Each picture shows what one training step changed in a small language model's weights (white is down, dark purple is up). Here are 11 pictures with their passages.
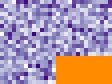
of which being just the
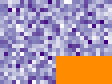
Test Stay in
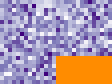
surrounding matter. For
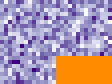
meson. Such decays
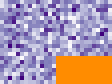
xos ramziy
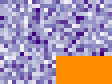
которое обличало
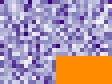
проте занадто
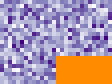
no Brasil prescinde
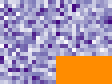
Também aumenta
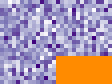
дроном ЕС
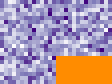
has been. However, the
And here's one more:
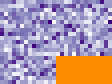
\item The column density ratios
